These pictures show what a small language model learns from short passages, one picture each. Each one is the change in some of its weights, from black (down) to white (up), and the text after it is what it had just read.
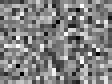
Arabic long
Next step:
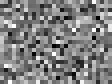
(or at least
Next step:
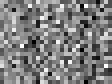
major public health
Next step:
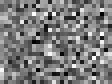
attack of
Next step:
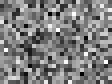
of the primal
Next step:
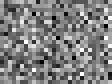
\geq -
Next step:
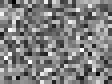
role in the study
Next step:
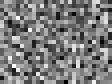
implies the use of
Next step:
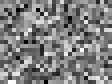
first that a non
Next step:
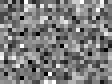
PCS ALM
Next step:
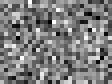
teachers to
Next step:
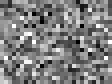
space, then
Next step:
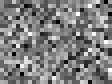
measurable space
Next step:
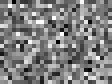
that maximum total
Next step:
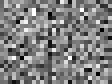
expressions to
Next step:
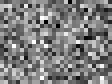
to NHSN
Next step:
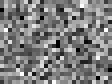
about the quality and
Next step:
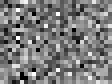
nm) in
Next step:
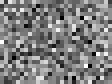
on the other
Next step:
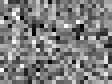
the heat
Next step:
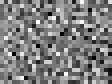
A number of studies
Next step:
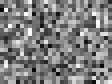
used in this
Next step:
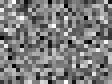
applying the
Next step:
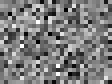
a graph at a
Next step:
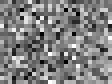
a classical solution of
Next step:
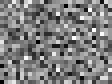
at which they do
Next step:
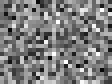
and keep
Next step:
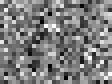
of such behaviour
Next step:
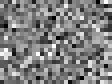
tesis y
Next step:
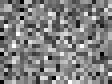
the nearest
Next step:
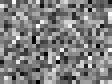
Academy of
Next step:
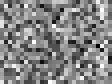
generated by the
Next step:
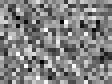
to actively include
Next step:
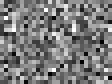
consider large differences in
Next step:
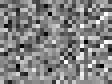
limit is represented
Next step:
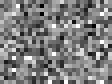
, where $0
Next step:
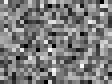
body weight. The
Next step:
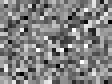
scales like
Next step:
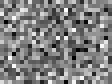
values based on the
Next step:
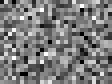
advantages such
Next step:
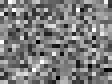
at the limit of
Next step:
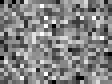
PES in
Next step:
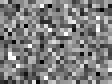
an application, we
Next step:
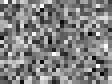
results, we have
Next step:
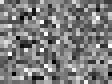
|} \hline
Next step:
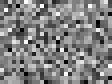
the female
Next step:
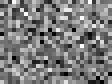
\\ \vdots
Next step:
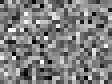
different from the cases
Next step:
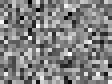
has received
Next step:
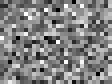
+ \lambda}
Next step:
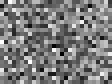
approach in the setting
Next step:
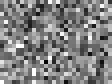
of four deep
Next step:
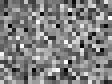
Lucia et
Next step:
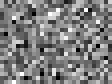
been logically
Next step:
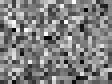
growth; many of
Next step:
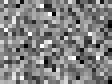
role. These include
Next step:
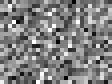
shall try to
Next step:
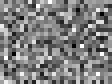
Weyl groups,
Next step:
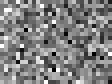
data science.
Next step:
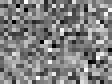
sensor n after
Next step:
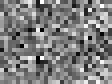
is defined as
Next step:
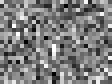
\epsilon$ with
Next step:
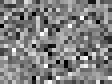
filling of
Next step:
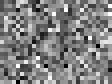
number of isomorphism classes
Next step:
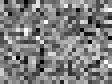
as well as that
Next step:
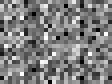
produce health
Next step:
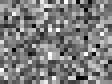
staining of
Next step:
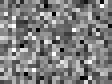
negative loop.
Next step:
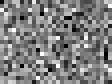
a Delphi
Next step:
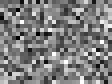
and $Z$
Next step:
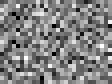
we know that
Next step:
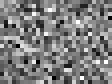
fixed $j$)
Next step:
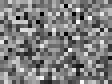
to its overall
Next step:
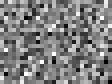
and the twist
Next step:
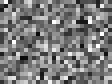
new way to
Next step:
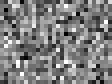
those going into
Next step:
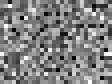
the medieval
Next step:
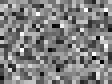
we strengthen our
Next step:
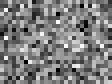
system interprets this
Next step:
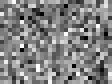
estimation of
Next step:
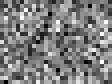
of the problem will
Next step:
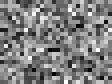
financial support that
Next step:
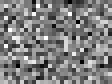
tangle, the
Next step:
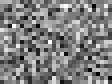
have two independent real
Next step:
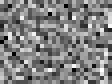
by St.
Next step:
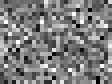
responsible action,
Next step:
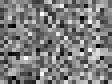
be lifted to
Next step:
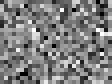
realized by
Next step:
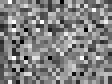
with basis consisting
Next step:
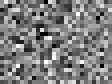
$\lambda$, we
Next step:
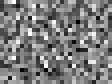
employees were
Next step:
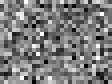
k,$$ with
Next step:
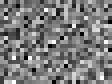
consider the domain
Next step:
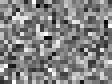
that $\t$
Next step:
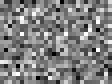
Ditzian and
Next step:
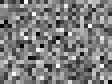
$C \longrightarrow
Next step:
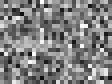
then $M$
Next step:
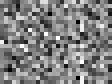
cakes are
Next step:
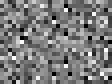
terms from each review
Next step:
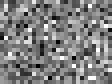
split in this case
